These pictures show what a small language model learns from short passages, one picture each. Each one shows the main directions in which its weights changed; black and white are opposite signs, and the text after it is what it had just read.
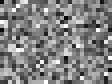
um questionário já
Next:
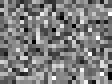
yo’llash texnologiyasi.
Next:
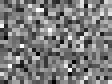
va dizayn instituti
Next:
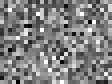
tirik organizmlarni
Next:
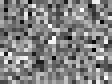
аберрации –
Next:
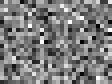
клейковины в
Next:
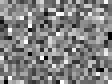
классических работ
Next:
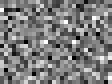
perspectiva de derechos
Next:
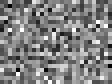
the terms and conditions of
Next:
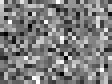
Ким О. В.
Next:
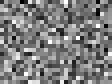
влади, процесуальні
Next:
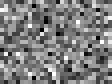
турли жинсдаги
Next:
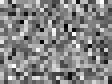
nenhum suporte
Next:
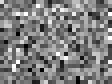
öncesinde kurucu
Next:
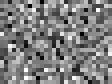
de guía a la
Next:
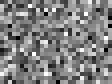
coronariens aigus
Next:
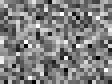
yer resurslarini boshqarish
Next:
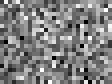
Online: 10th
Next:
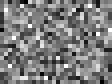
питання, яке,
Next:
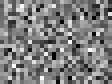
material de referência de
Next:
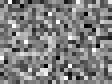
casos totales de
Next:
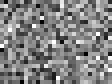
a alterações na
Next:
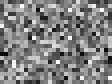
de su fracaso con
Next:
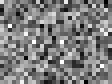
Stephen King:
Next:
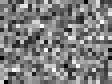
olib keladi. Shu
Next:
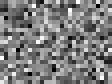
того, экономика как
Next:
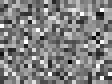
corpo cetônico
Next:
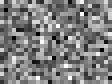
у врачей,
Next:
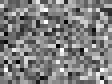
di tahun 2024 sampai
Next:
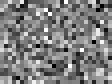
tugas OJT
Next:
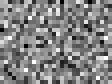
University, Beni Mellal
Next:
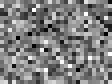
sifatni baholash:
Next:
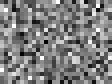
tilapia, que es
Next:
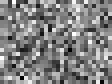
espiritual. Es
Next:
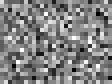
bi smela imeti
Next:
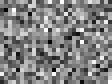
тарих фанлари
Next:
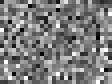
судлар томонидан
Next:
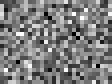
guruhi, n =
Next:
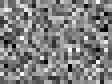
недвижимости на
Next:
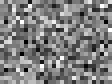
xatto yer osti
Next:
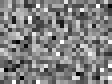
of leucocytes
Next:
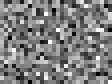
& Solossa,
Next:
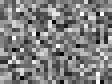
conciencia. A esto
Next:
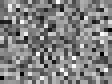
pada angka. Penelitian
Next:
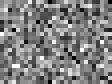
саноат институти
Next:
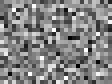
Além disso, não
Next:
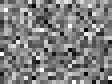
склад впливає на
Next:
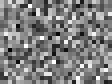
o‘qituvchi va
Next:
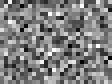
Ross, A.
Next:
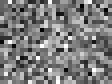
Processes, Mining,
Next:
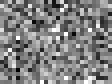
modern science (Т.
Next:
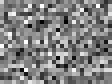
başladığı ilk
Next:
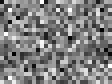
soʻz birikmasi
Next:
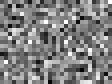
yanada ishonarli va
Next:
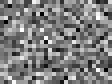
the constitutional basis - the
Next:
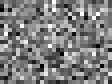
nasabi, avlodi va
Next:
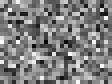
udum, marosim va
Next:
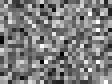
São Paulo, V.
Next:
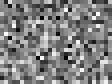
va Antik an'anada
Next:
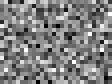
interesses e necessidades de
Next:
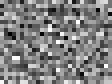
kararsız kalmış
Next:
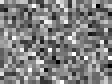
труда строителей
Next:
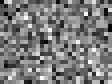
Indonesia mengalami
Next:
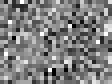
Diamond Approach
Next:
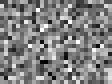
regel aan het
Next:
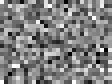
birligida mavjud
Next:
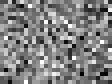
Secretaris der
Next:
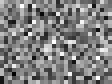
o estudo de Hong et
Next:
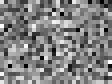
Bunda hár bir
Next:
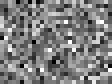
сельских жителей
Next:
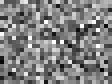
vida dos pacientes.
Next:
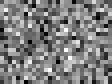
сучасного ринку
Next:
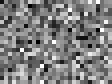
über die Komponenten
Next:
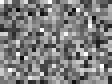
qilqalami Muhammad
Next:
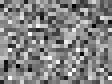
with small basal
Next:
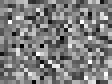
van het management ten
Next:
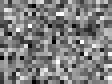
из Подкомиссии
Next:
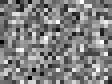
heat accumulation
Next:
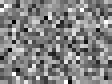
orqali har biriga xat
